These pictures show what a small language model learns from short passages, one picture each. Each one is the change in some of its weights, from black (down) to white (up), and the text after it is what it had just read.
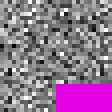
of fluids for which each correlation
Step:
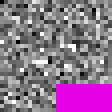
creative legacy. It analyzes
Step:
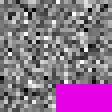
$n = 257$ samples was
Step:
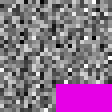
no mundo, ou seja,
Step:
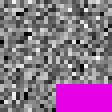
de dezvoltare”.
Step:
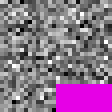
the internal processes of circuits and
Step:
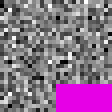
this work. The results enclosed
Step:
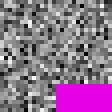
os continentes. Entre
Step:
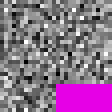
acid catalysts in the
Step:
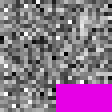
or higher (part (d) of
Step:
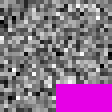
soha mamlakatimiz
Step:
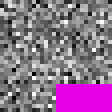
:I \rightsquigarrow
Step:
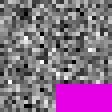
omil hisoblanadi.
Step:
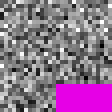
Awareness of the Population.
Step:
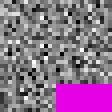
get the principal bundle
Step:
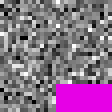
*fuera de sí*?
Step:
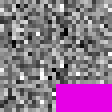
Abstract: In this paper, we
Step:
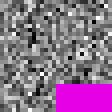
the central role in determining the series
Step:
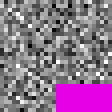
investigates their own practice to
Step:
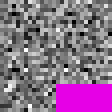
and satisfying healthcare experience,
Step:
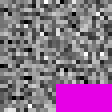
to earlier languages,
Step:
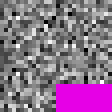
suficiente para lograr la
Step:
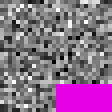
ADRs, eight patient
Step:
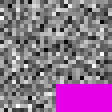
ethical approach to images can therefore not
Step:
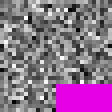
themselves in the years of the
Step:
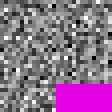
qu'une ressource doit
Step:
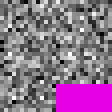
source of A/H5N1
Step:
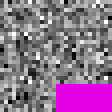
Exzellenz sein.
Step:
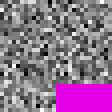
this transition. Targeted funding
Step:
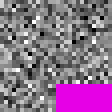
the individual injured (*C.
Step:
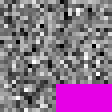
widely recognized as the
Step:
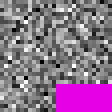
the present investigation have a spherical
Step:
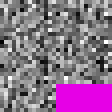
*software open source*
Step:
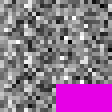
following the case that the mass matrix is
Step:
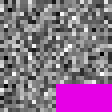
distribution at the higher and lower intensity
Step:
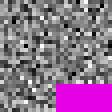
How long will I continue to
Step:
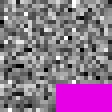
which is followed by the final tense
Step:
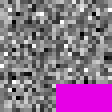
velocity from a large galaxy like
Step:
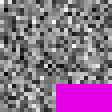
utilizada para instaurar um
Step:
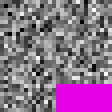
elements. (Asymptotic
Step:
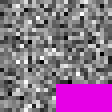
may not be accurate for a few
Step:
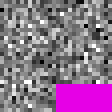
це акцентування на
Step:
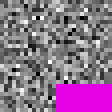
that work exposure to Pb from
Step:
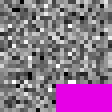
calculating contributions from all the
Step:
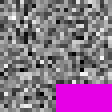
- ob'yekt,
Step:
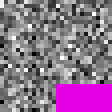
to be high. Moreover, the
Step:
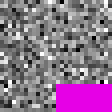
herbal anti-dandruff
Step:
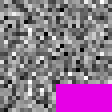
chooses the action, the
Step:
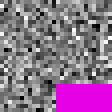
common phase and linear birefringence,
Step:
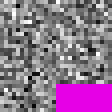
{Andrews}}\ and\
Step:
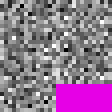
\end {array}\right ]
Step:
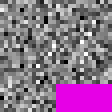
colour-ordering. Here
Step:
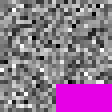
M.Orazov tomonidan
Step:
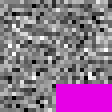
consistent, and objective assessment
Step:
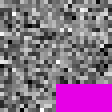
otro buscador diferente,
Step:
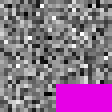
contexts. The findings suggest that some
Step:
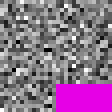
- число живых
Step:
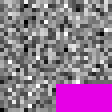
formation des besoins en
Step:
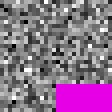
tuberculosis of the
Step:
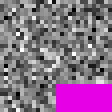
meson $\phi$ initial abundance
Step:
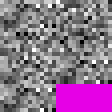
ko‘chat ko‘chirib
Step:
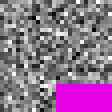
are dimensionless ones scaled by
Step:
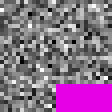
Galaxies fitting this loose
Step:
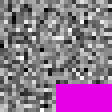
levels, they shallowly evaluate
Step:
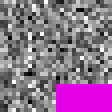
about the project is over schedule,
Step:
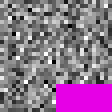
yosh sportchilar organizmda
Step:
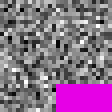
in the learning process eagerly and
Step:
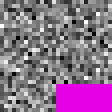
of Bio-gas Generated
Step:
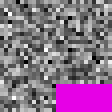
number of nuclei, the spins
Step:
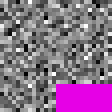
\\ \caption*{\small
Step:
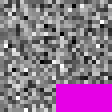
( {\rm Im}\left
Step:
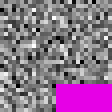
mavjud strukturaviy
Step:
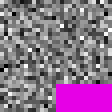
multi-temporal usulida
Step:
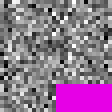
used to measure many detector properties, including
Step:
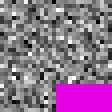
terms of time and cost) of
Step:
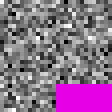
склало 4,2
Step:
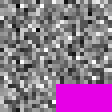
\BibitemOpen \bibfield
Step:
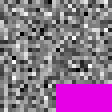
public transportation systems, right stations should
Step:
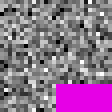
were included in the multivariate
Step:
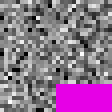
breeding in the absence of
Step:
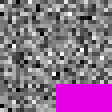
eyed babbler
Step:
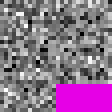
he destroys the moral
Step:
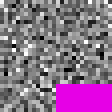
(b) for jet transverse momentum
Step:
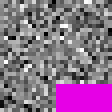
referred to either the initial or
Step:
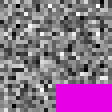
were evaluated across four stages of
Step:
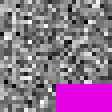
remaining all tehsils are
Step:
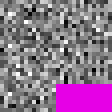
Reynolds number proposed in the fluid
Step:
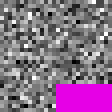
ko‘p qullarni sotib
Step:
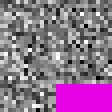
and non-IgE-mediated
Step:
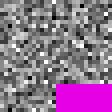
ISSUE 9 Acceptance of
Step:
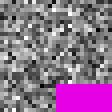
density of the simulation, the mass within
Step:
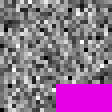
into a detectable flag
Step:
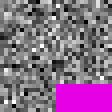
repair system between railway,
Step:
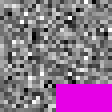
The symptoms vary with
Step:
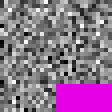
in the infrared sector.
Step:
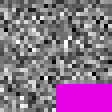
promoting effect [1]. In
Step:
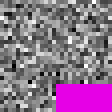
en la típica postura
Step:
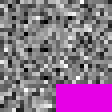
of high nitrogen content in the
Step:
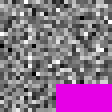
consisted of soaking at the
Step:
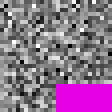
of TNF- α in the
